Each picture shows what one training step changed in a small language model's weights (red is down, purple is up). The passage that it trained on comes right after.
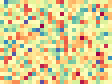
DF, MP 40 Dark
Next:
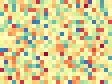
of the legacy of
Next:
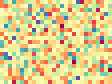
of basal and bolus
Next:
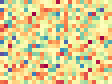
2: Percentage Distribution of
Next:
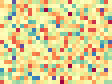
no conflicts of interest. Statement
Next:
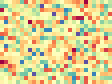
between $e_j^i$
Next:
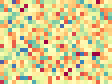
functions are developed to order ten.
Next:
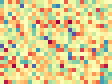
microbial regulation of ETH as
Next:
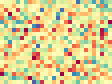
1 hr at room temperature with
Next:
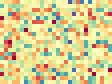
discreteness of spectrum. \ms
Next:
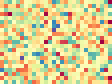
came into effect in November
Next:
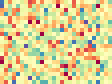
Optional Sampling Theorem
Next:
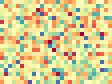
algorithms and the modified booth
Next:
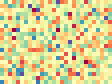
two scores (16-17). For
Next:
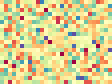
on the knowledge, attitudes and practice
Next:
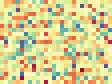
Ebola survivors.
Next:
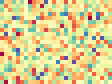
r_A and r_B ,
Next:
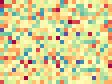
available (De Moraes et
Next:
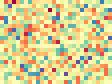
random vectors in $\R^k$.
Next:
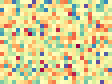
operator $A_h:
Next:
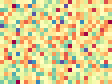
transitive Hall and Lazard
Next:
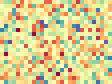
of a function $f$ in the
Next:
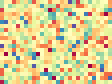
eigenvalue spectrum of the real matrix counterpart
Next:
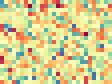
in these manuscripts
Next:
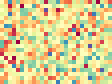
it is more general than the
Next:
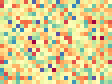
by their 215 fractional overlap to
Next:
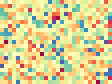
substantial decrease in the size of the underlying
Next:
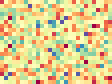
Ω) than during the reduction
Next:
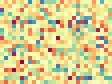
was conducted at the site using double ring
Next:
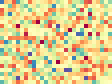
its Gödelian formula is
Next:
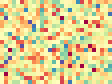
between users. The outline of this
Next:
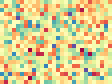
such attractor) remained open.
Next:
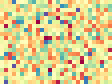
allows for the symbolic expression of,
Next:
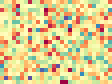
denote the number of solutions to the equation
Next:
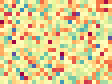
$K$ is normal. Let
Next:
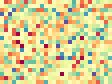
known. \medskip A.1.
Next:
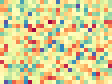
literature shows that manufacturing companies have
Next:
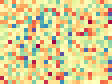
the following. {\mlem{ The
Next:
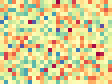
to the world (Walia).
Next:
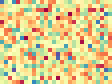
Framework (TPG A
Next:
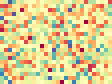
published in scientific journals are
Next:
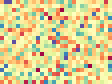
There were ethical considerations that were
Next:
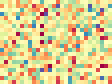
Hossen, Md.
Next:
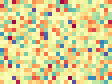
distinguish the behaviour in the planes
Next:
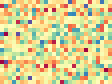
such models, Ptolemy's
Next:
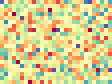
efficiency and finally the HRCS provides optimal
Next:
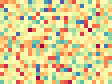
$\blacksquare$ In the case
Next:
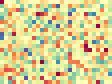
Bank vegetation ⁴ :
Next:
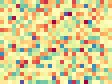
and summarized from curriculum
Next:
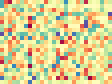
FWI problems in the presence of
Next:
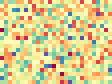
The development was accompanied by continuous
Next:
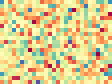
the boundary $X\setminus U$
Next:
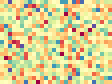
known as "21st Century
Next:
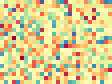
to prove a much stronger version of
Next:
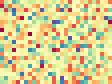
framework analysis for urban
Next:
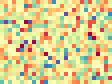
{\em Front-end
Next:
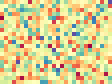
three phytogeographic regions, and
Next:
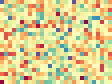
agreed, 1 respondent
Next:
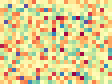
requires internet access) Number of
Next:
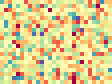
sex because the abilities of males
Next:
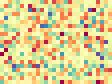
PN marking is defined as the
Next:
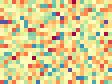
arc. While some researchers used differential equations
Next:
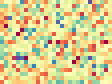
of Part I), the space
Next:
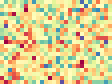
V. Kravchyk,
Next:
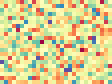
%) as a form of use and
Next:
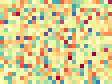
u \qquad {\rm and}
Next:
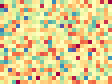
state of the adsorbed
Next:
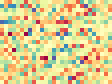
study. All authors participated in
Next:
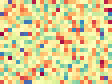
identically if it vanishes at
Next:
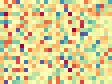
plan est le suivant. Au
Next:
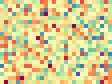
and quantifiers $\forall x
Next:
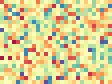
about the effectiveness of its student
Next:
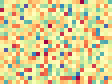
precisely this veridical, direct,
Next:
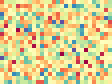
key precondition for formalizing property
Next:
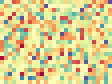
network efficiency [15]. One of the
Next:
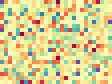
an exercise regimen
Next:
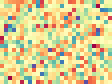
recall, from [AT, p.
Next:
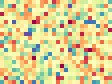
the Cantor intersection theorem that
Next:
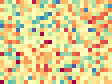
the fact that the concept does not
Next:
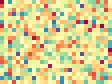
inequalities in immigration states:
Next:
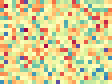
of simplifying assumptions.
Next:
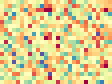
SUGGESTIONS On
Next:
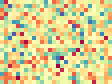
them participated in the focus group
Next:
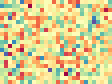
test cases, coming from full
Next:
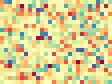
assessment. One and a half years later
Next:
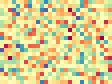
group $SO(6)$ acts
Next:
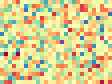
and (\ref{diff_app}),
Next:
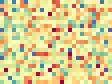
of pyrolysis process,
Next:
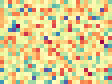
time the velocity stays higher than the
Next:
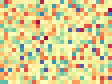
to turn it into an optimal feasible solution
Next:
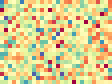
expressed by wrinkle
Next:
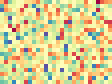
was chosen in order to analyse influence
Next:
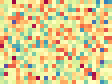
$p$-adic measure
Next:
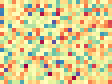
beams and range gates over an
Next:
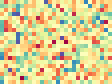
\; \phi \end{equation}
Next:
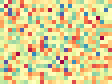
Max(Y\setminus X)$
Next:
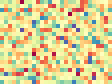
with the reference finite difference solver
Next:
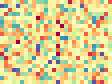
\hat{\otimes}H &
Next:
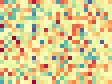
a performance percentage of 76.2
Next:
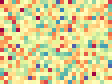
mineral ingredients were
